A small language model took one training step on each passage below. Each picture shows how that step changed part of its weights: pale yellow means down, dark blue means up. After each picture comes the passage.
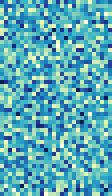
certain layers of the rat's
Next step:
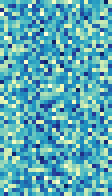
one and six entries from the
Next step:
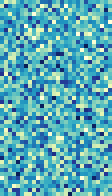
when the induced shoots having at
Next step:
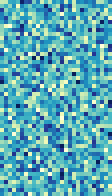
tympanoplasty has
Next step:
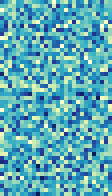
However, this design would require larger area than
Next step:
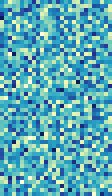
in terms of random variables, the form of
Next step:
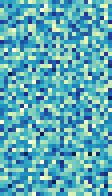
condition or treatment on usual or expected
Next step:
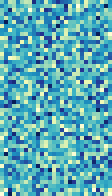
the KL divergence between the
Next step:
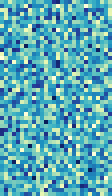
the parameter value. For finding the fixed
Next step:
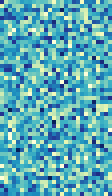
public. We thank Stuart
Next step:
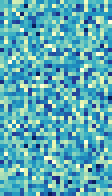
probabilistically certified
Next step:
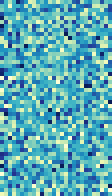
did you take in the past 12
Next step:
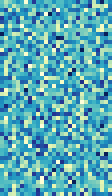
model. This included a case where the
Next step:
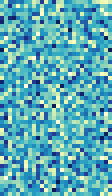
recent successes of IceCube
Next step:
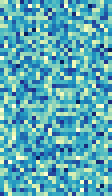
spinal cord injury is
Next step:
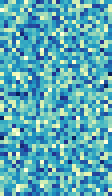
We use Green's functions in
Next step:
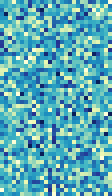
changes to catchment surface and early
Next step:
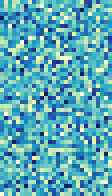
CFM. This approach, that can
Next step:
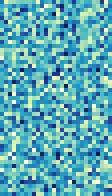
and understanding of the stability limits of the
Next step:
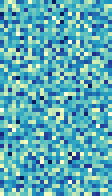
that all of the current experimental constraints are
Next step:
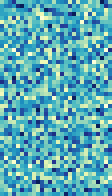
of dubious discovery
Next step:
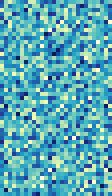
to when they design their own experiments.
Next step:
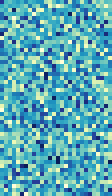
solutions for keeping and feeding
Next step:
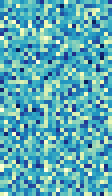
of this calculation is not so interesting for
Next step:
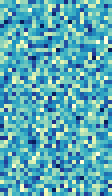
photon field indices. With
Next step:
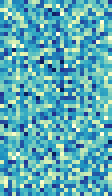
et al., 2020). Traditionally,
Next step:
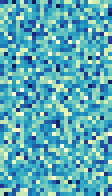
M&E Balances [8]
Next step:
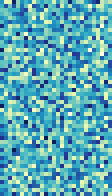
processes: \begin{enumerate}
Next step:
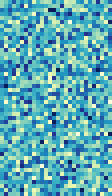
of the tiles' decentralized
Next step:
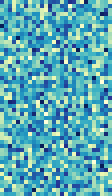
valid only in the static approximation and does
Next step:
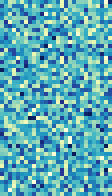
distribution under varying switching times and
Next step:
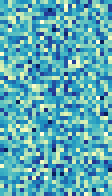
the powerful methodology of automatic
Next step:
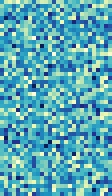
along the AUV. The
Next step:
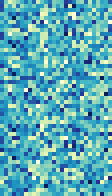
intertextual proverbs in
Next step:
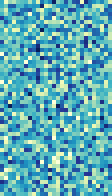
and further research to establish standardized
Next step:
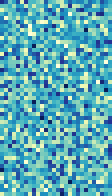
immunology [3]. Due to
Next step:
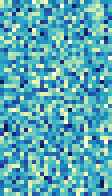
sympathy for the reader.
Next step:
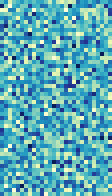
impedes equilibration of
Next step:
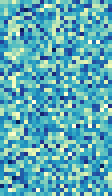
and finite temperature ones, are also exact
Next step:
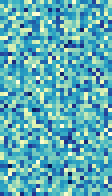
emotional intelligence such as
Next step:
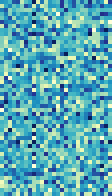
blood and eggs.
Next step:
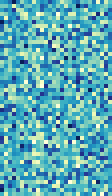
microorganism [*E.
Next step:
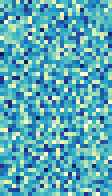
Weeks. Plant Part
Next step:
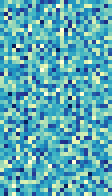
of two forward primers, each specific
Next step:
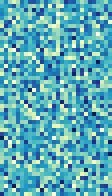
brief review of seasonality and
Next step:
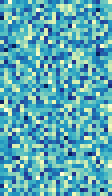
using data from KLOE,
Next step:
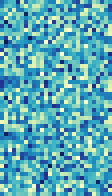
publication. These modules,
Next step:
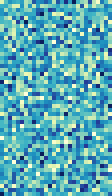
entropy of the $k$th
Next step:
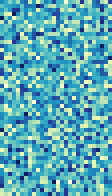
with water, and participate in the reduction
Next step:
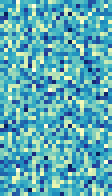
periodic approximants considerably. In
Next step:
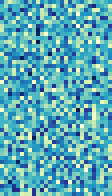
in the middle panel of Fig.
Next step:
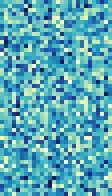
metrics for each model. 8.
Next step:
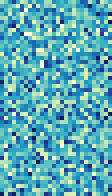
protected from decoherence by
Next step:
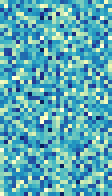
ABSTRACT Slow
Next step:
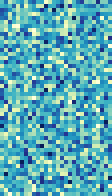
sedimentation rate,
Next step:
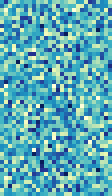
notion of quark and gluon
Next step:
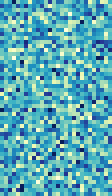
large number of audiences.
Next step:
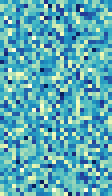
gather around 100 current data management
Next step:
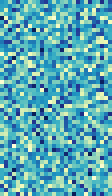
were originally organized by AGV
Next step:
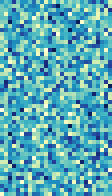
phosphorus due to the
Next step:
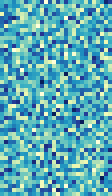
$\text{CL } A$ or
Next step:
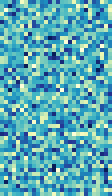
efficiently catalyze ORR
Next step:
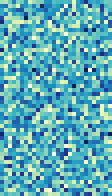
exposure to associated diseases such
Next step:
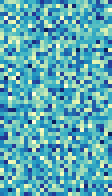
of many quantum information protocols
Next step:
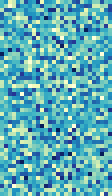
source with an emission strong enough to
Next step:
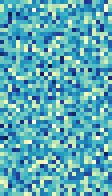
draw pupils'
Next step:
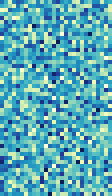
these groups, the HLM estimates are
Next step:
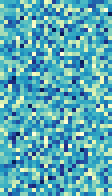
Phytochemical screening
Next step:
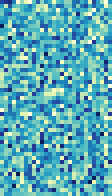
propagator and $\mathrm{%
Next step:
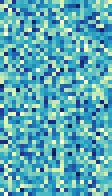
peer-learning workshops
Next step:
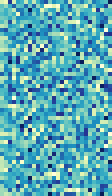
Nucl.\ Phys.\ {\bf
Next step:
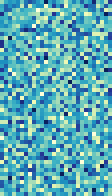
represents the turn numbers of the
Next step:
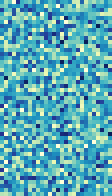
Workshop. Data Mining and
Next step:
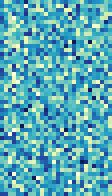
be initiated while facing two
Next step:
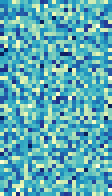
note on the Gamma distribution",
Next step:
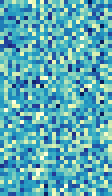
well. In our experiments, executing the
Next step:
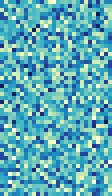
gridding speed with other techniques, such
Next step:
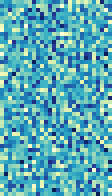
Hubble function $H(z)$
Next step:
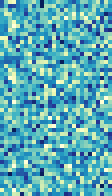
the individual $p_{i}$ as follows
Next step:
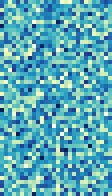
users about the structure of capital, its
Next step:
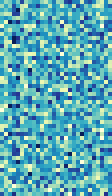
with private sector stakeholders
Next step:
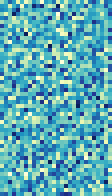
illustrate fits to the residuals
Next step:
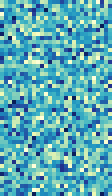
approximations start to show important
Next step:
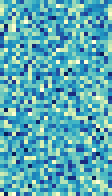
(\ref{eq:relation}) can
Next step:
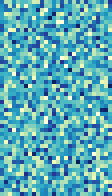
by Andersen et al.
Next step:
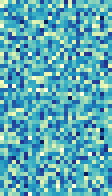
for the two isoscalar
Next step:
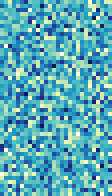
filter with $m_r = 4$
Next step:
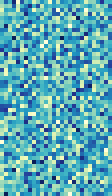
four classes. Firstly
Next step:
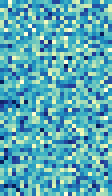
the discriminant is always positive.
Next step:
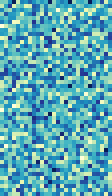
the ABF matrix. Therefore, a
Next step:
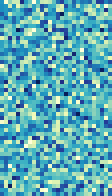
discussed the need to include aerobic
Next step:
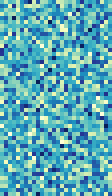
a set of diff witnesses,
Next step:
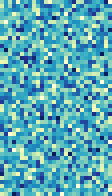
have factored this inspection time into
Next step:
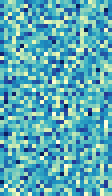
time series datasets. One of the most
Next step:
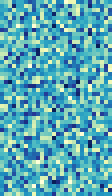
conscientiousness in
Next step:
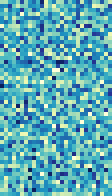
of the $1/N$
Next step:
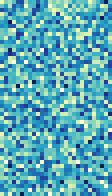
many other sequelae can and will be
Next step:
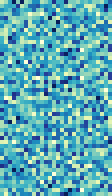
disseminate the newfound knowledge
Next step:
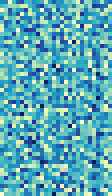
the section index of geometry from previously
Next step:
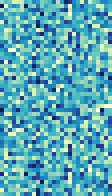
and authenticity needs tools to be
